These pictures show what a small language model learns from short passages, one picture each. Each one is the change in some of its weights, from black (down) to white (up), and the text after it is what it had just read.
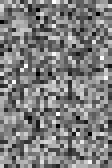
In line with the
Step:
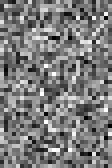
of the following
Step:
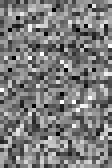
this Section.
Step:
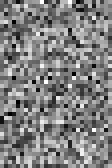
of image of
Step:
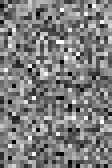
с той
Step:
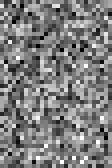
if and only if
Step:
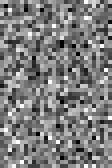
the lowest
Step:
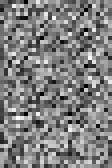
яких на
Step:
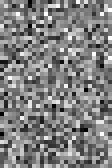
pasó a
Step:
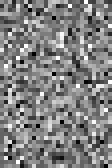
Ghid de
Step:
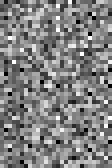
following recursion
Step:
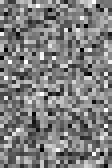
the poet,
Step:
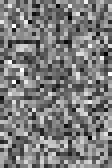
applied in
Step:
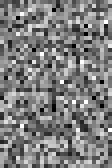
in Section
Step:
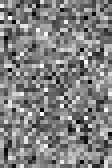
(a) we
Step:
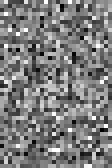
some works
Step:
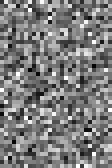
general, the
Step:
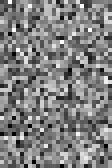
comments and
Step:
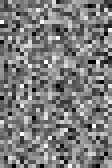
6 discrete
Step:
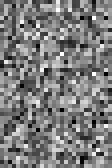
function of the
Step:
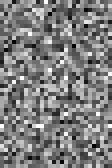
showed that
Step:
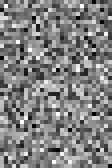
a very
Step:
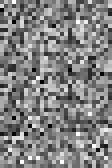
given and let
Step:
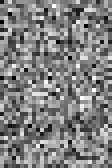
and improve
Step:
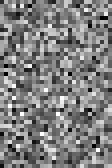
first term also
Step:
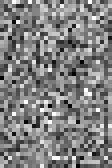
denote \[
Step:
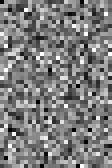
FM, from
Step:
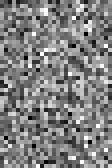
cuando un
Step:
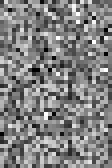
The conjecture
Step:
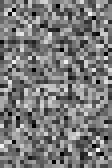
approximated using
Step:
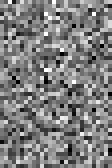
payment method
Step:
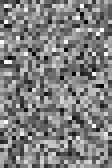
values of
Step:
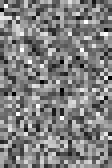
satisfying the
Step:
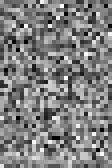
more definitive
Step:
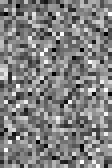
vida activo
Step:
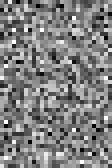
examples in
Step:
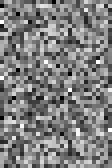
studied in
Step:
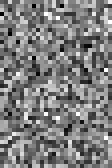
the comment at
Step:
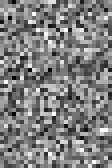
and *W.
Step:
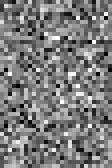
of the land
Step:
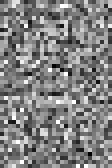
lost to
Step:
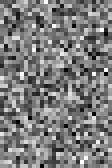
of minors to
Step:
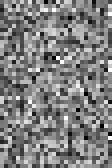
shift of
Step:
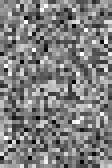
acting as an
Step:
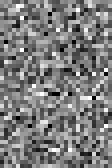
of the national
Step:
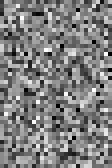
deviation is
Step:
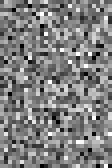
$\rho$ defined
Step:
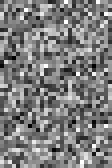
that of the
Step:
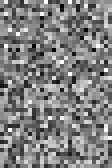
it works for
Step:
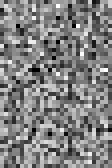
The final
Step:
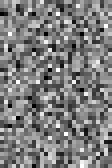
we choose
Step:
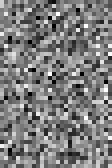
right, there
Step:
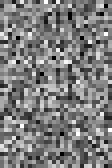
observed in
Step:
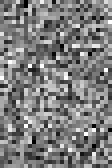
This gives
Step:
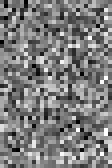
they are compact
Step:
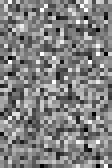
$f \in
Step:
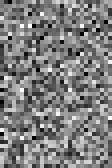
в който
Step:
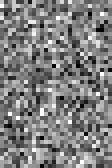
for data - The
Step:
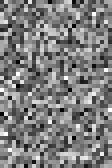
case, the
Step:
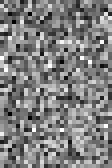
and statistical
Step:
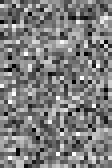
black and
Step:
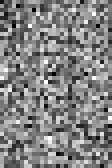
de vierde
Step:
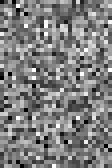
to *AC*
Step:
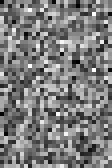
analysis on the
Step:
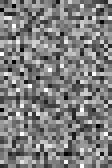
discovery and
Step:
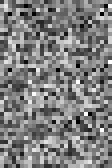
for water
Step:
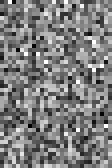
elements of the
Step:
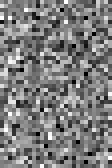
Now that we
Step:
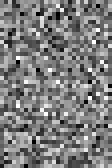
to prevent
